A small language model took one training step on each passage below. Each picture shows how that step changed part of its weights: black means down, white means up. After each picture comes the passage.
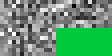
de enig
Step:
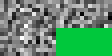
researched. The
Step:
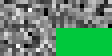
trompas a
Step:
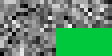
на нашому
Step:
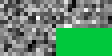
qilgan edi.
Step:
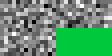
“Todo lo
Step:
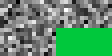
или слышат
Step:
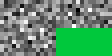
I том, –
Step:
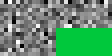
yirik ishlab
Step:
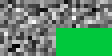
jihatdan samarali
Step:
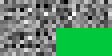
va ularning talabalarning
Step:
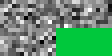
escala e
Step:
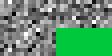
jantung dapat
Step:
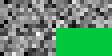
также подготовка
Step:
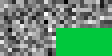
um agrupamento
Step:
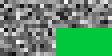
jarayonning ijtimoiy
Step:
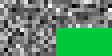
Eng muhimi,
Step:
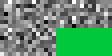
por unos
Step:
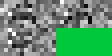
e de produção da
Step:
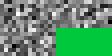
talabalarning individual
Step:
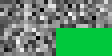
transparansi dalam
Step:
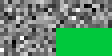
direitos sociais e
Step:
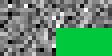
более эффективной и
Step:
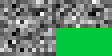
органов Республики
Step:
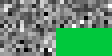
& Ong,
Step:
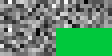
Uning zaruriy
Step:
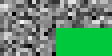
a falta de
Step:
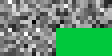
On note
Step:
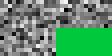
природному та
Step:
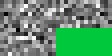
din politica
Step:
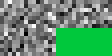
puede no ser
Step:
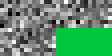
в её
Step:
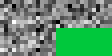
qabul qilish; -
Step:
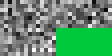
Sime está
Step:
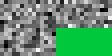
presents the
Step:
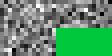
of open
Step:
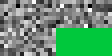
real en dos
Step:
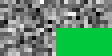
ва унинг
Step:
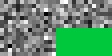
fois sur leur
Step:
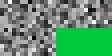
pedagoglarning metodik
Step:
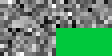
Для всех
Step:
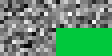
ko'p va
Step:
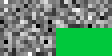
las Rs,
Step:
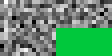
in particular, a
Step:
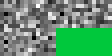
Este efecto también
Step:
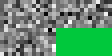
la última
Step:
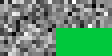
retenida se
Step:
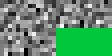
کے بعد
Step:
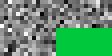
тушь билан
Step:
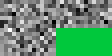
the structures
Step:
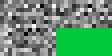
pour la question de
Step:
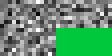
ці неприємні
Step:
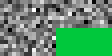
ҳамон шаклу
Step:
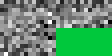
ahloqiy va
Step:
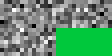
in modern pedagogical
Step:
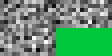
muhim vazifalar”
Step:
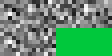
rivojlantirishi kerak.
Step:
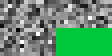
його відбування
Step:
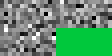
las instituciones
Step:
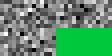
universiteti O'zbek
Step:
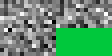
pena sólo
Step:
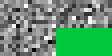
gösterilen ve
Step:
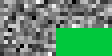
Серед таких
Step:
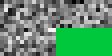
untuk mencapai
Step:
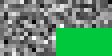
das partes se
